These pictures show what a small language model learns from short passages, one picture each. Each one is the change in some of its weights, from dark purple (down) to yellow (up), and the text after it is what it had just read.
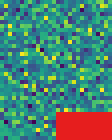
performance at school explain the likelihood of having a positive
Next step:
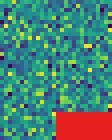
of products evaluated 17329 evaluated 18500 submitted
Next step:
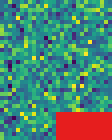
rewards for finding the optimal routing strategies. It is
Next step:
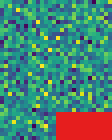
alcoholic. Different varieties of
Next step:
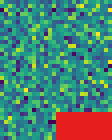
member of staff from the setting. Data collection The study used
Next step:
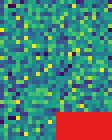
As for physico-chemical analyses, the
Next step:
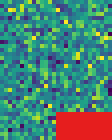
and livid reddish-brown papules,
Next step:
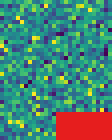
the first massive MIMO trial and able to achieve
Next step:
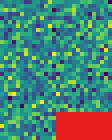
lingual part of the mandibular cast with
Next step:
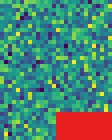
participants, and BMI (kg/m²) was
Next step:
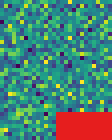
first two forces are simple in their description and determination of the
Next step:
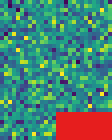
this paper. Finally, with grid forming inverters,
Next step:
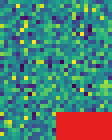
of Service Industry Management*, 13(2), pp.
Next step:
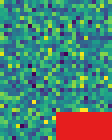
obtained from (25) is about $2/m$,
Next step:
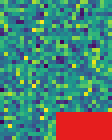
with the highest log-likelihood. Figure
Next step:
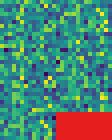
the different knots returned p -values equal
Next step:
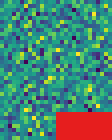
TVET teachers to enable further analysis in the area to be
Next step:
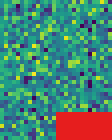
music and other products of the show business industry among the target
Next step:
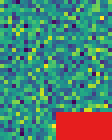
Nigeria. The issues /challenges include
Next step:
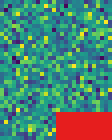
maximum of March MLD over the Labrador
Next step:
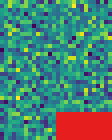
research project (July 2022 - June 2026),
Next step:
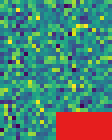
is placed in hydraulic press, which is maintained
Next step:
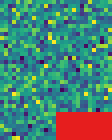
phase10, expert's look did not move with his
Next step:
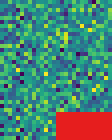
Conclusions CONCLUSIONS take home messages "The findings of this
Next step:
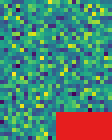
Bun Gherkin Sweetcorn
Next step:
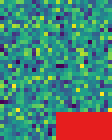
'c' are calculated using indexing method with an average
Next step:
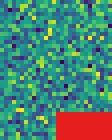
assess equity in access to employment. Overall, the data
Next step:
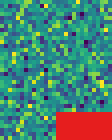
the first 'European generation,' it could be looked
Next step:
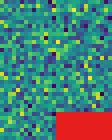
For a load change of 10% (decrease),
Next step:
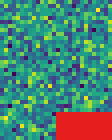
albeit [6]. Demand-side management
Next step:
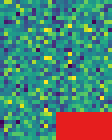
probability distribution over all candidates. Each voter
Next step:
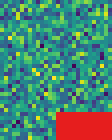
on labor and costs. Tea production, manufacturing and marketing
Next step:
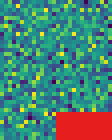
New Education, Hospitality North Automobile
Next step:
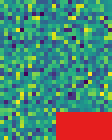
obstacle for international players.
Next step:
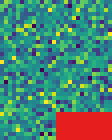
Sweden (internal agency document): the number
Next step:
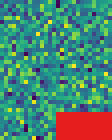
be used to evaluate its impact? Are there any other
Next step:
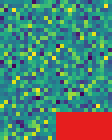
are necessary in order to have the capability to dominate
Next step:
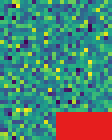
employee's integrity, that is, in order to achieve the
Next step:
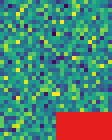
drugs (NSAIDs): the more modern,
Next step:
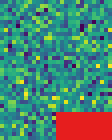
aims to analyze the dynamic operation of a large-scale
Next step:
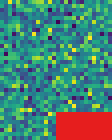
Discrimination in India is deeply rooted in
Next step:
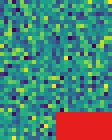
financing has significant short run effect on economic growth in
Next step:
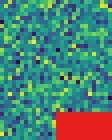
as stressful work environments and professional frustration.
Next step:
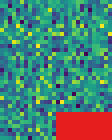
Static Turb Diff Left-Right
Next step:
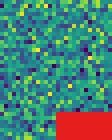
going to kind of figure that out together and it's actually
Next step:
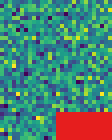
proud and confident. Throughout her journey, she
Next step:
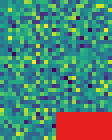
researchers in the higher education sector and in the engineering and technology
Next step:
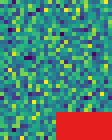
and K. Pattabiraman,
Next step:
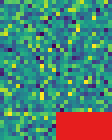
new, open pioneer areas are only created locally
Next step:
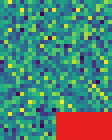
proved to be useful for livestock, micro trade and
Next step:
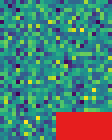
modeling [4]. The data set is required for the creation
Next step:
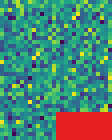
more information from the Provider about this Resource.
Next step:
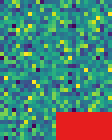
is hosted alongside a static website generated via
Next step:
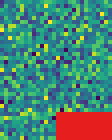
bear reference to the identity, action and memory of the
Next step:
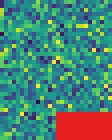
is semantically restricted)? If there are different
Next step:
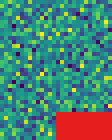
Data/information Focused Crop type
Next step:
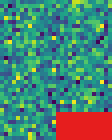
et al., 2014 SB, Delhi
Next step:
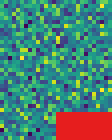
not find any statistically significant relation between the listing on the
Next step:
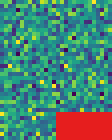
correlations with HDV-RNA,
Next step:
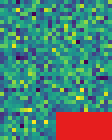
suffering from migraine is three times more than
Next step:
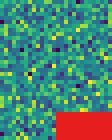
1 2 3 1 Tendency towards e-learning -
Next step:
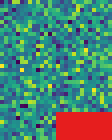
meet all the aims that the researcher conceptualized. In order
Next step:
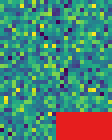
A Fig. 5a. Typical fracture pattern
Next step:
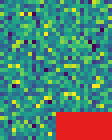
phase at the bottom and biodiesel phase at the
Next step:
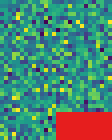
many categories, which receives submissions from all over the
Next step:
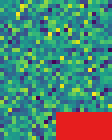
from particular perspectives. For example, members of different cultures can
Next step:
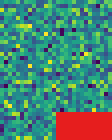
aid is that the lively movements in it affect
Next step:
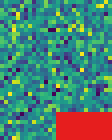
with each arc represented by a bracket pair.
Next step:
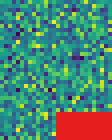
updates but the aggregated result. However, such secure
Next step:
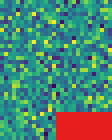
°C. In titration experiments, each time a
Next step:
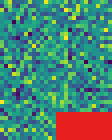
and improve blended teaching effectiveness. A survey was conducted with
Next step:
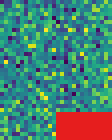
network. In this paper a computing path which captures the
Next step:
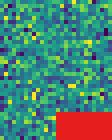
et al., 1979 Structure map of top
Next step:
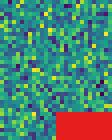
for the December–May data we analyzed, the mean
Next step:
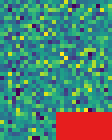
Based on the Findings and Conclusion, the study
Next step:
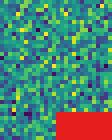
parallel and under a timely coordination from the master,
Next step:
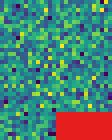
centralised manner in another report (Vullings et
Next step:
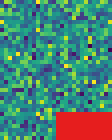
and adjustment among freshmen at one university in
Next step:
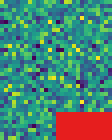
Mean SD Verbal Interpretation 1 unlock
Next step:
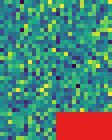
how to use and share the excess capacity of private renewable energy
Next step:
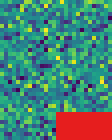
the best performer with the lowest error and Linear
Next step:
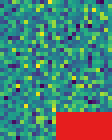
required. Advantages of digital monitoring: -
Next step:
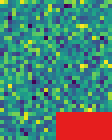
is Table 6 of the t-test results for individual employee
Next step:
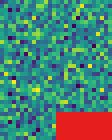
scholarships, free books, travelling facilities,
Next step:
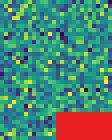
and recent studies show that scattering components can be derived
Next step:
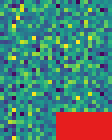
by the Humboldt Institute for Internet and Society
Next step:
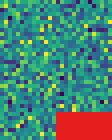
glass plies, with the lay-up sequence
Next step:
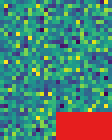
(NLMF). For texture analysis, the study
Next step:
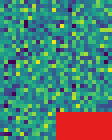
1994). Client Überparteiliches
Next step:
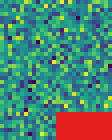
a new forensic expertise when the conclusions of the
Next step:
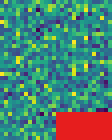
of adjustment (Yaseen, 2017). A study
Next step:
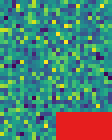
not strictly part of the coagulation
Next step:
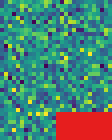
sales department to find new clients and reach cooperation
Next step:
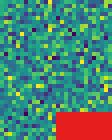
in-lab class was useful and relevant for the following works
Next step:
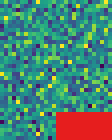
in collaboration between all authors. Author CMMH involved in
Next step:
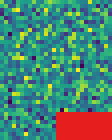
over the Lo-Fi Prototype the main objective
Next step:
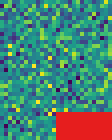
official stand on land tenure issues in Malawi since
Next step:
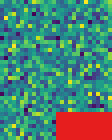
which provides less mechanical stresses value at electrode switching
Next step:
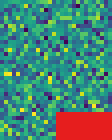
border overlaps between citizens of neighboring countries give it another
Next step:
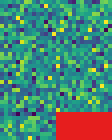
the fan coil control thermostats were set
